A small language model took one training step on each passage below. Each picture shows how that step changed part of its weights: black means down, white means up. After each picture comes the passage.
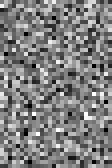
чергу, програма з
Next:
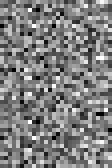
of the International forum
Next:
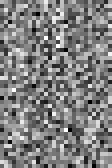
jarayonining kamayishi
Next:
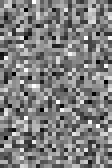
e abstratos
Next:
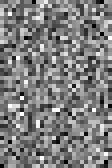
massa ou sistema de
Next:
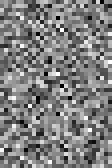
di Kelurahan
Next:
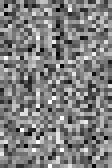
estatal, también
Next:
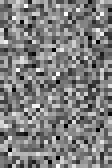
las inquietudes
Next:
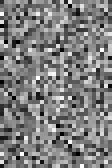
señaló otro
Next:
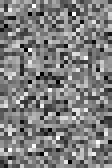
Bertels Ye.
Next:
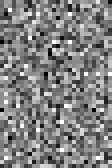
uma nova intervenção.
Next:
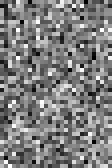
é a derivada de u
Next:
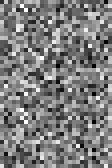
antara tindakan dan
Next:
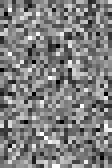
uma abordagem que aplica
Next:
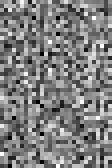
obtenido a partir de las
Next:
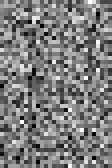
nazarda tutadi; ular
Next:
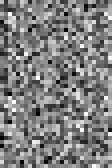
puede definir como un
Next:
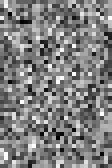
lo spegnimento,
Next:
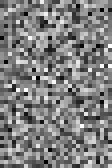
a linguagem possui um
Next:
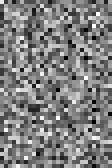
bog'liq [2;
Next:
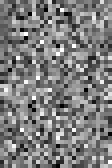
colación lo expresado por
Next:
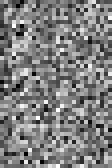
calcularse por balance
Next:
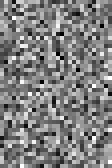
sujeito e no
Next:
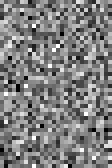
falsafiy fanlar
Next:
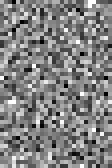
mustaqil ijodiy
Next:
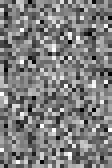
implementada, atende
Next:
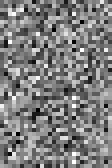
Baskil ve Ağın
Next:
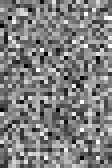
aussi large que
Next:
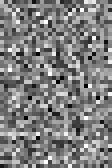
se perçoivent pas
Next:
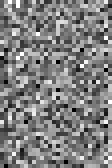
about the reasons for
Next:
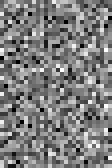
необходимыми для логического
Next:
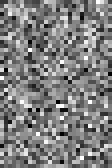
Tersedia armada
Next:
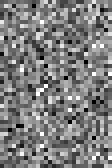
tomonlama o'ylab
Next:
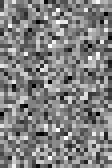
et ε_{it} est le
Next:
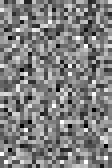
का भाव
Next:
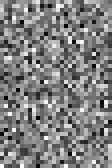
jalan ketiga di
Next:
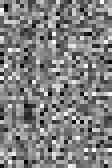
de imaginat.
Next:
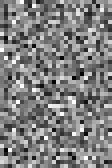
características debe
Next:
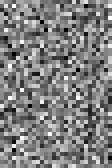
yang mempekerjakan
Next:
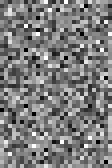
- Grünangerl,
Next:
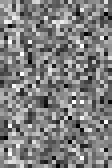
lo que se refiere al
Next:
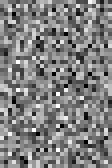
сообщают нам о
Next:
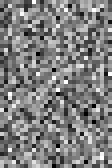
buscando também uma maior
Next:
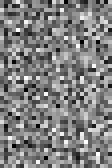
food expenditures
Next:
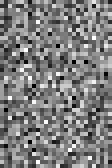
Caetano do Sul
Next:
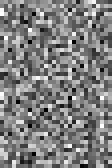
Ghani, S.
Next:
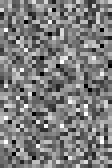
час парафіяльний
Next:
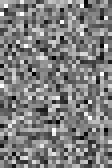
предмета труда
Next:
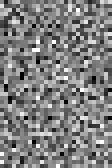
méthodologique dans le
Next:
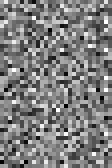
Departements Bildung
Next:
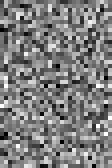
žrtve rata.
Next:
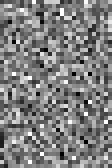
шкільного віку
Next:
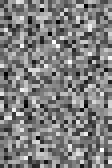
e a resolubilidade
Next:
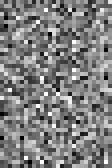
Editura ALL,
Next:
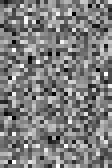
garantir une meilleure
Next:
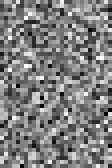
type of this research is an
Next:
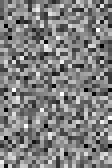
«akvarelda ishlangan
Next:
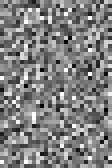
biology. To respond
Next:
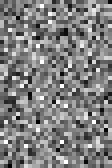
с поглощением,
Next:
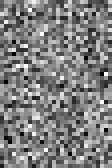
возрасте от 7 до
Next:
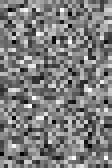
пробурен на полную
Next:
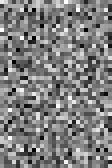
als Experte bei der
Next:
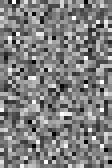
бош менежер,
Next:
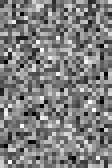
и защиты (4),
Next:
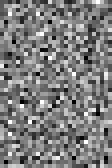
креатинин ва
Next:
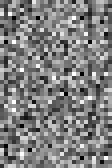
waren er circa
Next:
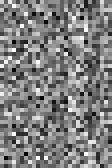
образования представляет собой
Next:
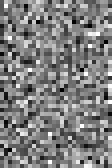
að nám án
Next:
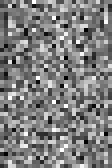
Almeida Freitas⁶
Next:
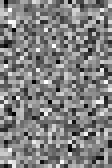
na direção da Universidade.
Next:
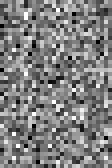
America, with the
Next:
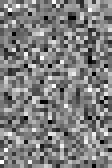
за межами України.
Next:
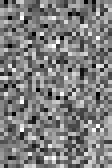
o'rta tolali
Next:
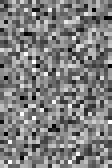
samom početku
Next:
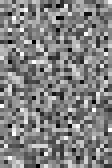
ham asosiy e’tibor
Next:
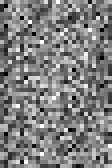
Miguel. O
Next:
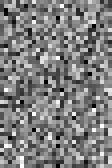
diagnóstico e
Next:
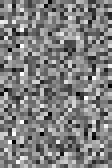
tahlillarni olish tizimlarini
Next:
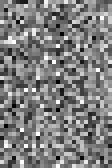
para fermentação e
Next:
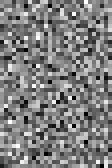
Иш берувчининг
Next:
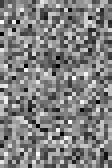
va vositalari,
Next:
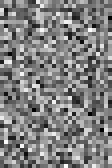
e os desafios para
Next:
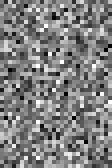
de fuerza universal
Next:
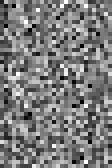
inclusão de algumas
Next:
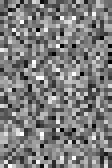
verfolgt, der
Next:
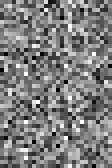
O'zbekiston sharoitida
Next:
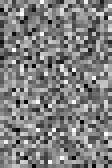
проводити активну державну
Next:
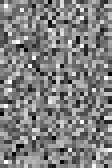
nerv shikastlanishi
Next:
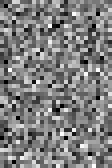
las cosas comunes
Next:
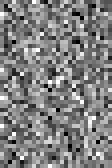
mais, destaca-se
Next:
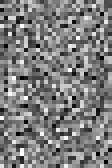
C_0 \cdot
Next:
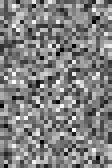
el fondo seguir
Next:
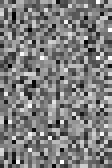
chiqarish intensivligini
